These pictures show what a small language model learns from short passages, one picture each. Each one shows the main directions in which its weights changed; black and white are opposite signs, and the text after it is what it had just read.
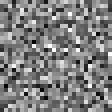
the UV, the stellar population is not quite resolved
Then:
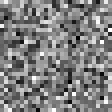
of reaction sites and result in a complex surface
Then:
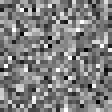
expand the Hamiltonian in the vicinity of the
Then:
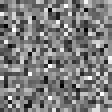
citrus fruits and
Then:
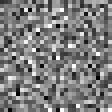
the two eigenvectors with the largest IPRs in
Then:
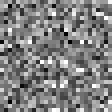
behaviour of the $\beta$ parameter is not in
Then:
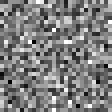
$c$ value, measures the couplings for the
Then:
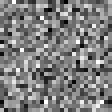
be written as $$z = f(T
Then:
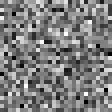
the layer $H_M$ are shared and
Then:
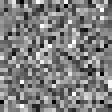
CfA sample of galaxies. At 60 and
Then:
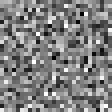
with low probability of being treated by provider
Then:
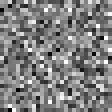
Models of Magnetic Anisotropy. In
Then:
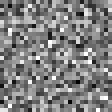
where $ C^{\pm} $ are the ion
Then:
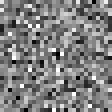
demonstrate two complementary points. First, within each
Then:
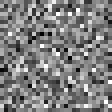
M-step, the model parameter estimates, obtained
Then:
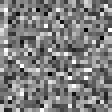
plateau and in the region of TR
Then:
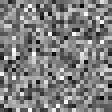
chosen by Alice. Bob, who has no information
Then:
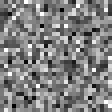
principle gives rise to the dynamical field equations, which
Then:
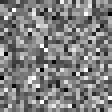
dynamos was picked up again by
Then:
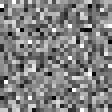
relevant information. Opt. fingerprint
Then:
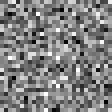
due to their fascinating thermal stability
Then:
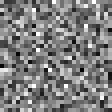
respectively represent the data points in class 1 and class
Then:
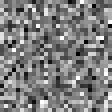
describe the effective second nearest-neighbor interactions between
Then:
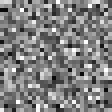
the full-range Hermite polynomial of degree
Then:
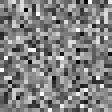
as a small portion of hyperechoic
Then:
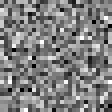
applications which utilize collections. On a
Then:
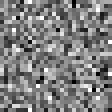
tides are too weak to damp the
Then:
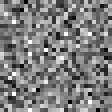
is the author's version of the work; the
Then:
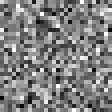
physics models which predict a new charged gauge boson
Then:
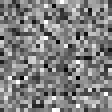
of $\kappa$, and a degree of fine tuning
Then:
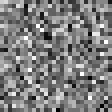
been detected by 8 of them, 4 galactic
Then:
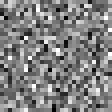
length in a weakly-coupled quantum
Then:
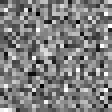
in the center and carbon foam on the
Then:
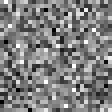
these diffs of metrics can be viewed in
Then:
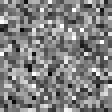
{Weiss}, M.~{Schuster},
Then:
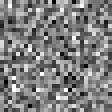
$B=7$. Beyond this
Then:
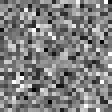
by a cavity heated to a temperature
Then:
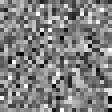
in the wide $H\!p$ band
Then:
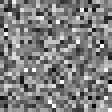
with a random Gaussian position distribution such that each has
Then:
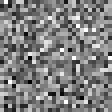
logits level using learnable modality weights that
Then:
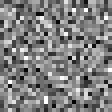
regularization and what excatly their contribution is
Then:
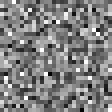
at different system states, ideally collected in a
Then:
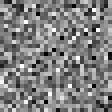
examined the central field of CTB
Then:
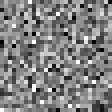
improved angular resolution through the use of multiple
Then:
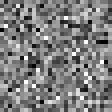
epochs. Additionally, for systems trained with
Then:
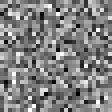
months of June and July
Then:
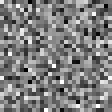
a hybrid cavity magnomechanical system that consists
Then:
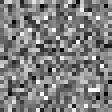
low-z objects towards high-z. To
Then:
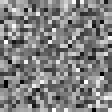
for the recent indication for as anomalous magnetic moment
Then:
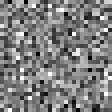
objective function is a fairness property: Consider that
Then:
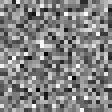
we knew all the AS nodes.
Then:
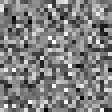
CuO$_2$ planes of
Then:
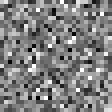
individual electron spins in the solid state environment
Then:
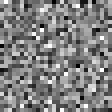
1), but there is a substantial range in luminosity
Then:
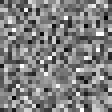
a single covalent bond estimated by
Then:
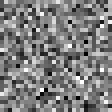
contribute very little to the nucleon's spin.
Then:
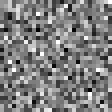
that simulating the approximation error of PCE with
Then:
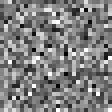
(IQA), which aims to
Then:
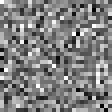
excitation temperature. For the optically thinner lines
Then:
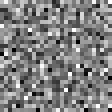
of parameterizing this distribution using a softmax
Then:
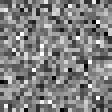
the radiative force, a proper NLTE treatment of
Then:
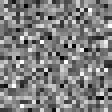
momentum distribution of Eq.~(\ref{eq1})
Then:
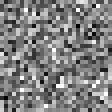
by requiring that, for all choices of
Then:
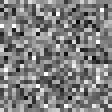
like the consideration of different types of lattices such
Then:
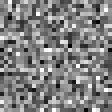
that the model not only overfit the data but
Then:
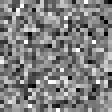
year before at similar orbital phases, which suggests that
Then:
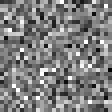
close analogue of the gravomagnetic
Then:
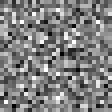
system in \cite{ng,
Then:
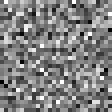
when it forms, conservation of angular momentum requires that
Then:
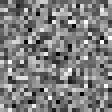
in five optical bandpasses to redshift about
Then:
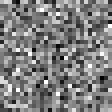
1a can be viewed as the contour plot
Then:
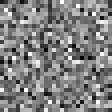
of excitations (and perhaps also for anisotropic
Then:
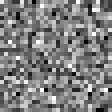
{\rm meV}$. Since for the
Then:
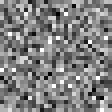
a topological Kondo insulator phase in
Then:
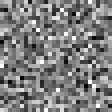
the physical mechanisms underlying the development of electron thermal anisotropy
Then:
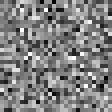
the High Latitude Survey". The
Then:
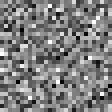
crack the secret key represents the strength
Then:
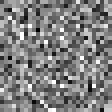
thickness and are 0.206($\pm$
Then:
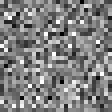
has to be improved by including charge exchange and by
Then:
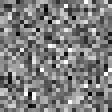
is approximately 100~m, which is smaller than
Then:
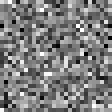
1$. The product $\prod_j
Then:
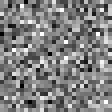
the presented diffractive optical storage systems
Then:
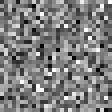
therefore desirable to investigate which formulation provides the
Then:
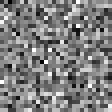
function $\phi(p)$. Thus,
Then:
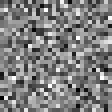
the harmonics in this form, we set $\phi
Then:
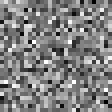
for by the diffuse IGM, implying
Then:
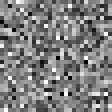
the NNLO for the Bjorken
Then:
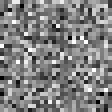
of the Honeycomb lattice.
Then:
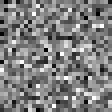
solar luminosities. Let us suppose that
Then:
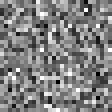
variational principles and the derived evolution equations in
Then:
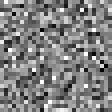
a sequence of fixed Dove prisms and
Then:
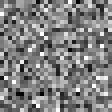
RSS* The top view of RSS is
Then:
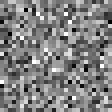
as $\nabla W_{ij} =
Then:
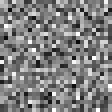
the Zeeman splitting gives the most reliable
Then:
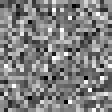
which characterizes the percentile of events with
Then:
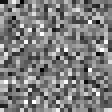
et al., A\&A, in press,
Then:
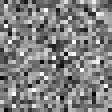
what is often termed ``QG
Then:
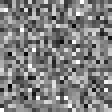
the total amplitude. However, in principle, the
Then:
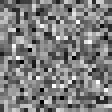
distribution of Eq. \ref{hdes}.
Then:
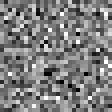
enhancement relative to the input waveguide when on resonance,
